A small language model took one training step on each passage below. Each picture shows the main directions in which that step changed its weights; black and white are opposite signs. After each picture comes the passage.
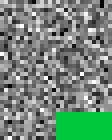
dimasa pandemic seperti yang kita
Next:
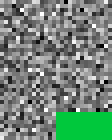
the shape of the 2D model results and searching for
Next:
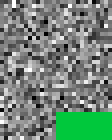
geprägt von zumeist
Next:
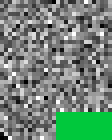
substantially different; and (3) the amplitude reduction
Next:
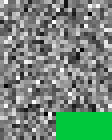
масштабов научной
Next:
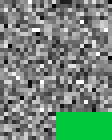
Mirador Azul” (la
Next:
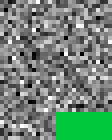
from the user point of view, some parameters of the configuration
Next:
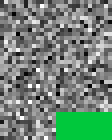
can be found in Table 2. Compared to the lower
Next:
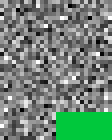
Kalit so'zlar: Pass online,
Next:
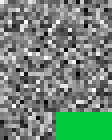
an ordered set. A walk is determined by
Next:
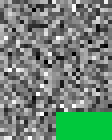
design are needed because of growing disk sizes and transfer
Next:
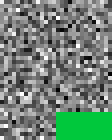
and challenges in developing the commercial market in LEO
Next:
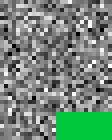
hydrolytic equilibria, e.g.,
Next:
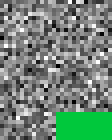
unos colegios, y posibilidades de
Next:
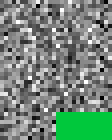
space $M(I, Y)$. Suppose further that
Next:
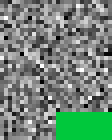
the pseudo-label quality. We also find that
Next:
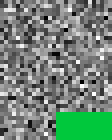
To carry out the classification problem, the authors used five characteristics
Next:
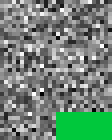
mos fiziologik rivojlanishi,
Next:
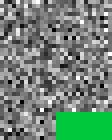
Tree height: Select 1-2 trees
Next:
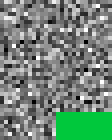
The objective of this is to investigate young adult
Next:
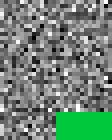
describe the key elements of Aspect's experiment. We have
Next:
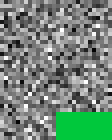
to the intrinsic risks associated to the use of Information
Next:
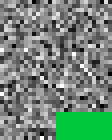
$\beta-$decay. All assumptions necessary for
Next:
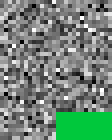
Solijonovich Boshlang'ich sinf
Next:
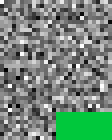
MOTOR ACTIVITY IN
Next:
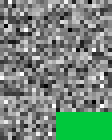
A. Sürdürülebilir
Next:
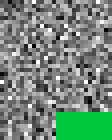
the input and output signals are rectangular
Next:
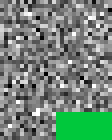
could threaten the use of ET estimates as
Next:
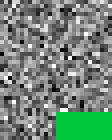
tahlil qilinib, xorijiy
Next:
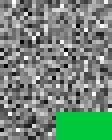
of links in the z-direction, all
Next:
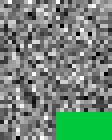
bomb threats. Police officers are
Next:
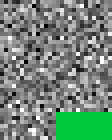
cross section of the polytropic filament is
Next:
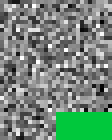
well, this is a positive start. Feeling good
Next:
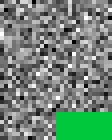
Previous Studies} To validate our simulation model and
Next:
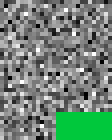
and diffuses within the scintillator
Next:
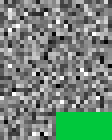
management or value-creation efforts, with a particular
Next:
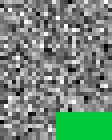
and monitoring of newborns with ovarian
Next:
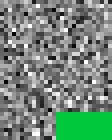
ichki hayotining tasviri butun
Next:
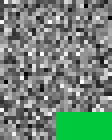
of course, and that's an environment that a lot
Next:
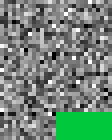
where $J_{\rm 200c}$ is the angular momentum
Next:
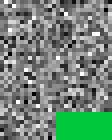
olgan holda, zamonaviy
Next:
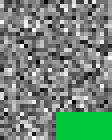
A large system of ordinary differential equations appear which is then
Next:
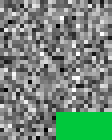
the local potential minimum at each time step. This is not
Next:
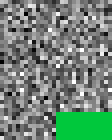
presented next. Training just on energies with this
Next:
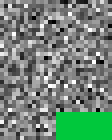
the EvoGit framework. Complete Git
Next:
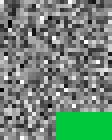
по содержанию государственного управления со
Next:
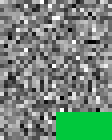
extracted from the positivity of the spectral function. This
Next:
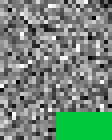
1: Comparisons of Pre – Test Means
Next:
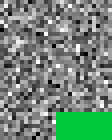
three different boxes in the Hidalgo'
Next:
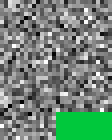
que não aspira classificar racionalmente,
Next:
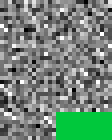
information advantages for agents with special data access, especially
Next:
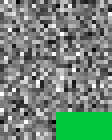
практики, однако – это
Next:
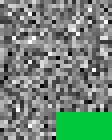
disease-modifying antirheumatic drugs
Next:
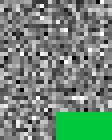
9 insulation materials were shortlisted for further evaluation based
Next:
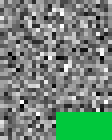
bit). **Figure 11:** Comparision result of
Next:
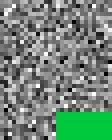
Originally the theory was developed to describe the interaction
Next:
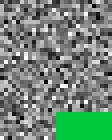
present several marginal results for other observations of
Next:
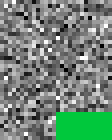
burner flame. Validation of the solver
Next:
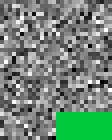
la ritualidad era parte de la
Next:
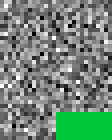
цитирования: Мельникова И.
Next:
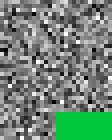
Chico, que narra situações vivenciadas por
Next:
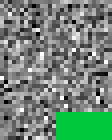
O., Kargün, M., Togo,
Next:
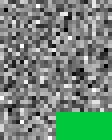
India Professor & HOD⁴ Department of Oral
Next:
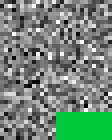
leyes, imponiendo la puesta en
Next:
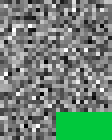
time series forecasting with decomposition
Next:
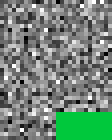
different way used by advertisers in promoting their
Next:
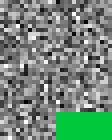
2 and a temperature independent Ag background signal. Two sample
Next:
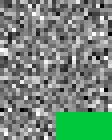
public opinion on fraud prevention; consistently
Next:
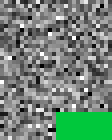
improvement in location takes at least days. Thus detection of optical
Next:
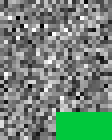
su destino. Podría ser
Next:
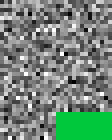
flocculation mechanism of suspended solids by
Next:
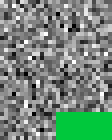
marcantes. Entre as revoluções
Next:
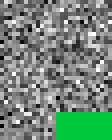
a fundamentação teórica, entre outros.
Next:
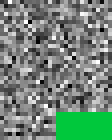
quelque chose qui utilise mes capacités
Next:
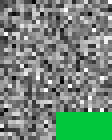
appeared last. For example, if an image is
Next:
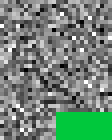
different. Consider first the high-symmetry situation
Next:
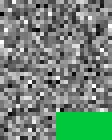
Set of Basis Gate on IBM Quantum
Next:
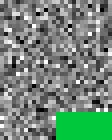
проблемы применения данного института.
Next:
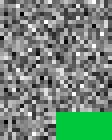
to deliver packets, whereas source 1 is often
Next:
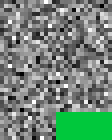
broken with the data center industry - from the
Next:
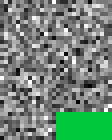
The cascade scenario predicts the suppression of
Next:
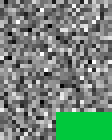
ULF power in the 0.1 Hz frequency
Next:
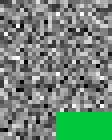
post-operatively. His medical history consisted of
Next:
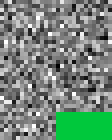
could be successfully removed using a chelating
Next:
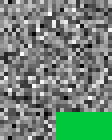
Citation: Dharavath Bhaskara
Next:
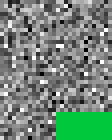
crer que, enquanto se aguarda o
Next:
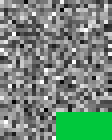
induce enough large muon anomalous magnetic moment,
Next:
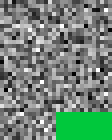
servers that are currently active fulfills the
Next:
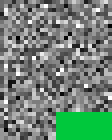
Therefore it is important to measure directly which model gives the right
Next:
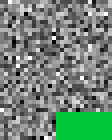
kunnen zijn, voorzover van
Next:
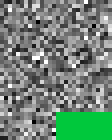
Ihering, dentre tantos outros
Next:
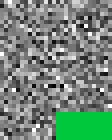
operated on 151 children (270
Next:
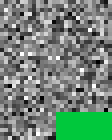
der eigenen Sammlung sollte man
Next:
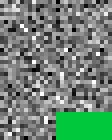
on elements of quality, such as missingness,
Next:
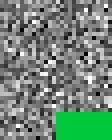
glass-coated microwires [4,
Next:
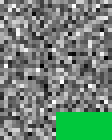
(1)$$ The problem with using the above metric is that
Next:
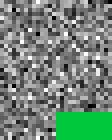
a larger angle than in the centred case, which is
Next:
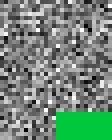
in the coupling with fermions, the GGF production
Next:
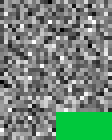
and is provided with the assurances that the organ or
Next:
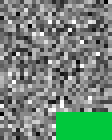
a defined geographical area) and incidence (the
